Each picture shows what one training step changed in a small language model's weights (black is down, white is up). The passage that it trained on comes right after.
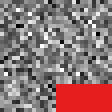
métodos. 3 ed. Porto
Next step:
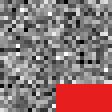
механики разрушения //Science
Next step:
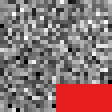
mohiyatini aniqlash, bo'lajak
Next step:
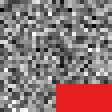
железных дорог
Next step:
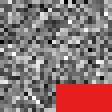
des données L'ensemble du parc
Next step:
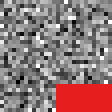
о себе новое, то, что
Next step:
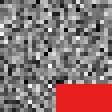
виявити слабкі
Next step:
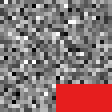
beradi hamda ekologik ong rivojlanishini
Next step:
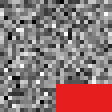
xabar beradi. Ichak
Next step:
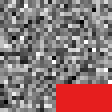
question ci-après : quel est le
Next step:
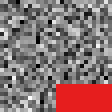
violencia de género siguiendo
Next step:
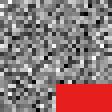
М. Б., Мухин,
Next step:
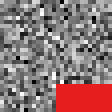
of economic care, they include
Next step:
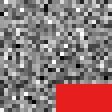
desafios futuros da gestão
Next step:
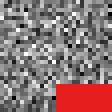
da instituição manicomial ainda
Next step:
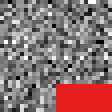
pitié de nous un matin et
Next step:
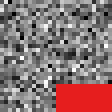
dan Kecamatan STM
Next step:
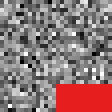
Bandung : Alumni. -
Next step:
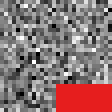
sovitish tizimini hisoblashda
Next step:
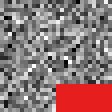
și cinci țări din
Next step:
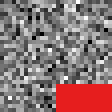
tipo de tratamento pode ser administrado por um
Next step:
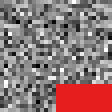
etganini, eng og‘ir
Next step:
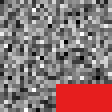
is established that the values of
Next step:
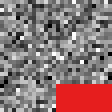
σύνολο των
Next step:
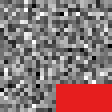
využila toho,
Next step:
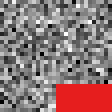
en ambas versiones está la forma
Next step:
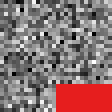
da Região Nordeste com as
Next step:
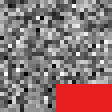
ta‘lim muassasalarining moddiy
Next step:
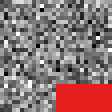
usulining diagnostik ahamiyati, uning imkoniyatlari
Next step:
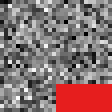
уларнинг интеллектуал
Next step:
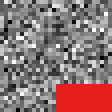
бўйича ўз ташаббуси билан
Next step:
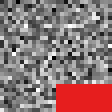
é possível encontrar o tópico
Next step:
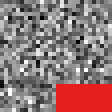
d'une longue collaboration entre
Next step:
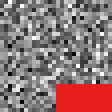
la rendición de cuentas y
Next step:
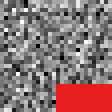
a cidade de Wuhan, na
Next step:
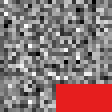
secura da pele. 3540
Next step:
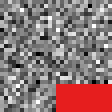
pedagogik metodika, ijodiy rivojlanish, shaxs
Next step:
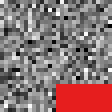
та командної роботи. 7.
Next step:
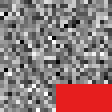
دور التسويق
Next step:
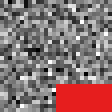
kesalahan pencatatan atau
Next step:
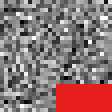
on accounting and financial
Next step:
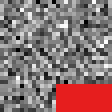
свиты. Результаты этой
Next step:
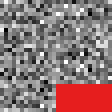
которого особо важно для
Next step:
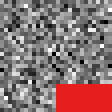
wirken nur auslösend,
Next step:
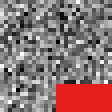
la specie è segnalata, sempre
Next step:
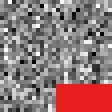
dir no descriu:
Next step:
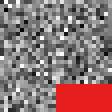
on human body has not yet
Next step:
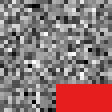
les plus créatrices de la
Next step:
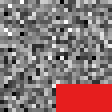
журнал биомеханики*.
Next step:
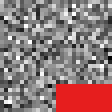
yapısı itibari ile
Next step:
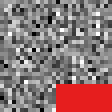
malakalarni tarbiyalashga yordam beradigan
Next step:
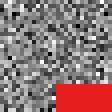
o'rin egallagan Buyuk
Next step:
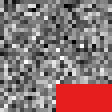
de 3 a 5 cm y, en
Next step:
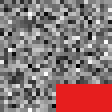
прервал перемирие,
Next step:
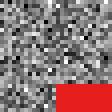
от приятелите и
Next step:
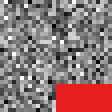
uchun namunalar olindi va
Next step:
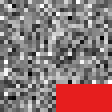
ruxsat etildi.* Bosh
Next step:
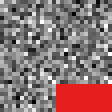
амалга оширишнинг асосий
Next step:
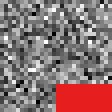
fanlari negizida olib boriladi,
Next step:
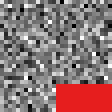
и инновационных проектов.
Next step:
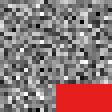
de a înțelege în ce
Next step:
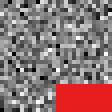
© The Authors 2024. The
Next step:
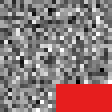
fikrlar paydo bo'ldi.
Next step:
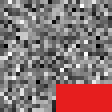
hosil bo‘ladi. Qizil
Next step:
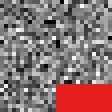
Repositorio Digital con información
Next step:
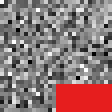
- BORGES, R de.
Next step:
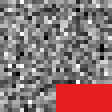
secara terus-menerus yang
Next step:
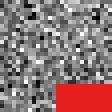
dentes, ancinho 14
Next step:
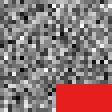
спасение праведников,
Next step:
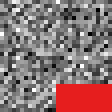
of Ukraine]. Zakon
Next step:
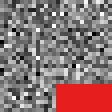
4). Ahora bien, para
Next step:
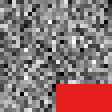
y 2010b). Uno de los problemas
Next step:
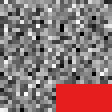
профессионал маҳоратини
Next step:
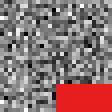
and mortality worldwide
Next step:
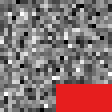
potentiële afnemer,
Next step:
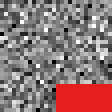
Kozlovets, M. A.
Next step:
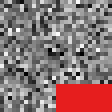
dilihat gambar 2.1
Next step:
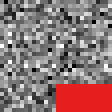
xafa bo‘lib,
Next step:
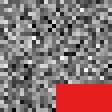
formação continuada de professores por meio de
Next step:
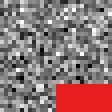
los andamios; el altar
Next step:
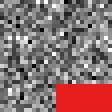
ponto que nos chamava atenção
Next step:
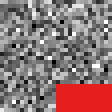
технологій анонімізації,
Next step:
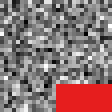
діяльності міжнародних організацій, зокрема й
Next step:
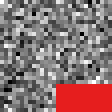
Sinne von Open Culture
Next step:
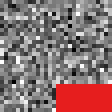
English and Uzbek Phraseological
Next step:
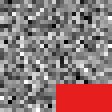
и часть их стала делиться
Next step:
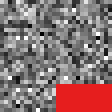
maqsadga erishishga harakat qilmoqdamiz.
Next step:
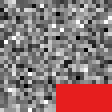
qo'llab-quvvatlashga har
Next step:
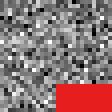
сонли иштирокчилар –
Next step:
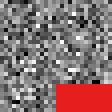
institutsional va iqtisodiy mexanizmlarning
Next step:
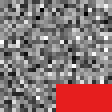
maydon elementlarining bir-biridan
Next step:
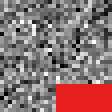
среды; комплекс вопросов,
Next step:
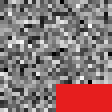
Inteligencia Emocional en la
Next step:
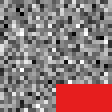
— за довжини хвилі
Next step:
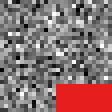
und vor allem Text, ihre
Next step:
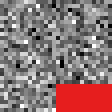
в группе II женщины
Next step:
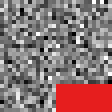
execução) as decisões são
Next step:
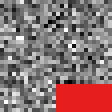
le déploiement des
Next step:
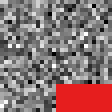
em Engenharia de Produção –
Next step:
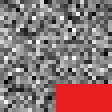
augas torrenciais cargadas de
